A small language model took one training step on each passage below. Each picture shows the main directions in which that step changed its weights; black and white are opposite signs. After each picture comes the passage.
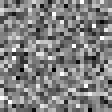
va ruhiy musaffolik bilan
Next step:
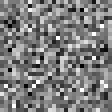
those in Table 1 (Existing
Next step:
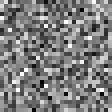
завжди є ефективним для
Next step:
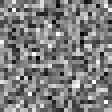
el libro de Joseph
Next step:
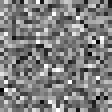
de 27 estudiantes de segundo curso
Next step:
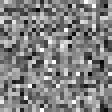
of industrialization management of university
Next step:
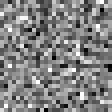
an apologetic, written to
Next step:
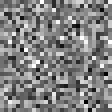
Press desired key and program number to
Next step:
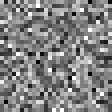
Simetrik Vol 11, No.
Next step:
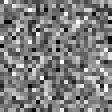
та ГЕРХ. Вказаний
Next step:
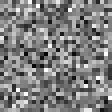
“jitter”, that can either
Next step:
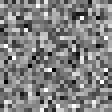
Ritman University, Ikot
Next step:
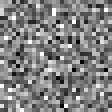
G. J. Khan, Formulation
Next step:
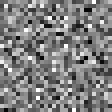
qo'yganlari tahsinga
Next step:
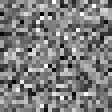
иқтисодиёти ва
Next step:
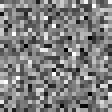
from Myanmar, had
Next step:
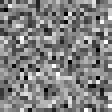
Results of the 3-factor experiment.
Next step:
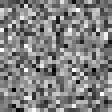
sebagai korban dari keadaan
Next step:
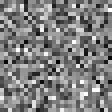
to break this up into pairs
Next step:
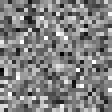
va milliy transport tizimining salohiyatini
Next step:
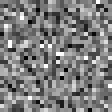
(France), Influvac
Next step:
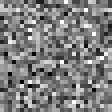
bergan va tavsiya qilingan
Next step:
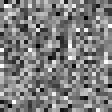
політиці держави.
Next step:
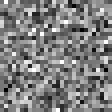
что контакт людей
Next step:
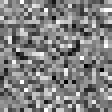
a engendré treize années
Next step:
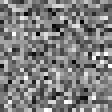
An analysis of the models for the development of
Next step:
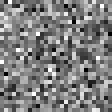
келиб чиқадиган
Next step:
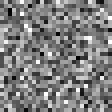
begin working on the approach to
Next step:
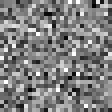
ekonomi, bukan sikap
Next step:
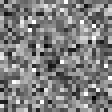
configurations and performance. However, as a
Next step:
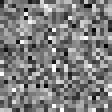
motivation. In order to prevent this,
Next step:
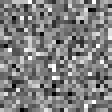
infecção hospitalar. O
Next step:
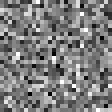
ANALYSIS OF CARBON
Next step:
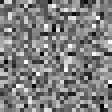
e aplicação desta matéria
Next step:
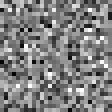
del menor en la autodeterminación
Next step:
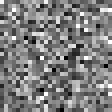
migration flow into Europe necessitates
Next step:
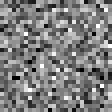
the Armenian Genocide,
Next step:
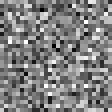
re3data records and new potential
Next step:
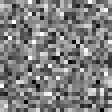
empirice demonstrează
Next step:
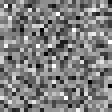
have potential to degrade the toxic
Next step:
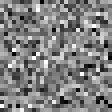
tepatnya komentar) dari para
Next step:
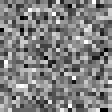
analysis in Table 3, the value of the
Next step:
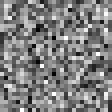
gracias a donaciones hechas por
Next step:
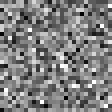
mothers undertake over time,
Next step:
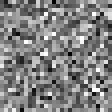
От утопии к
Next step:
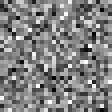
issiqxonalarda bunday
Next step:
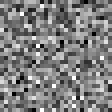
o'z mahoratini rivojlantirish,
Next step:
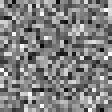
pozitsion deb ataladi.
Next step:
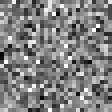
em seu estudo alguns sinais
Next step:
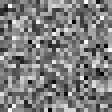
Through Teaching History.
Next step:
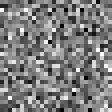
base. Les jours choisis,
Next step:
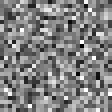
can pay the remuneration of their
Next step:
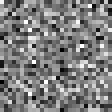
pharmaceutical, medical and
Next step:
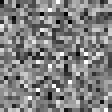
Create a business account on
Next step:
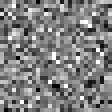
experiment found that the workplace is a social
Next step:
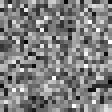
Table 3. The Table shows that the
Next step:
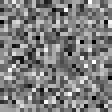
many congregations. At the same
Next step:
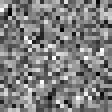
to use a *pre-trained
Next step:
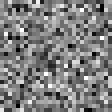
PL made me feel judged
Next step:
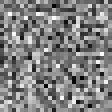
scientific publications, is used by
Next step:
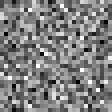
monolingual and monocultural
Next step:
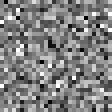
Njeruca crowd.
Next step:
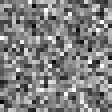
Asia. The country has various physical and
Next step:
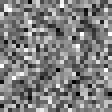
used in a three-electrode
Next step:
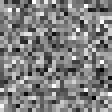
la confianza necesaria para
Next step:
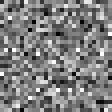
K markers per individual) in the species is
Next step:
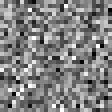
both viral strains. The positively
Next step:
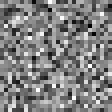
scale (Figure 1). For the production of
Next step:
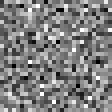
The study revealed that, The study
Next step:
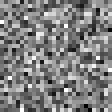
approvals (i.e., approving
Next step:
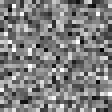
játéka egyre
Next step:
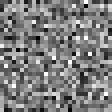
members of the general public treatment
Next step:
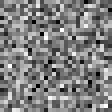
and fat concentrations[24-25].
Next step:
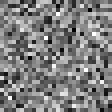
инобатга олиб,
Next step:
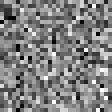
yerine, oyuncunun
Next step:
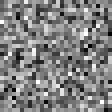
they already believe are the best
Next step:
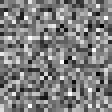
Britain and Denmark Part
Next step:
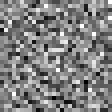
the skills can be more easily
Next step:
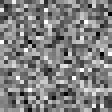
to'xtatish va oldini
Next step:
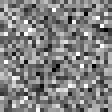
particularly as educators seek to
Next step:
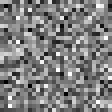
Belyaev, V.V.
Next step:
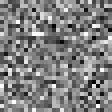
y proporcionar una visión más
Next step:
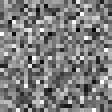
this research work, which has 355
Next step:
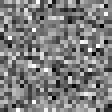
jest np. postać
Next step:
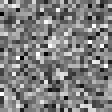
болаларга китоблар ва
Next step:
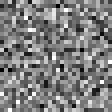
today's customers prefer
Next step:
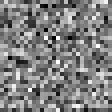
справедливой оценке,
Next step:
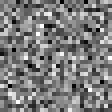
(Fuller ve Marler, 2009).
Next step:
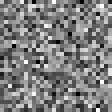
integrated into the website of the
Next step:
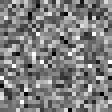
izračun za c_0
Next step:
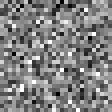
в управлінні.
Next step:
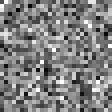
– із двох і
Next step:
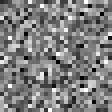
mitigation is suggested through security
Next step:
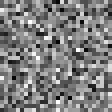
O'zbekiston Respublikasi
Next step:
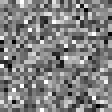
sino que se adapte a las
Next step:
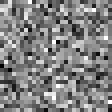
of abnormal uterine
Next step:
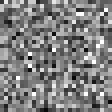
2. Гибкость и
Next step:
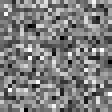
ta'limi vazirligi,
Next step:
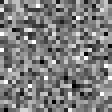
in 51 – 60 years age group.
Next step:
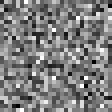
by 9 percentage more in 2013 than in
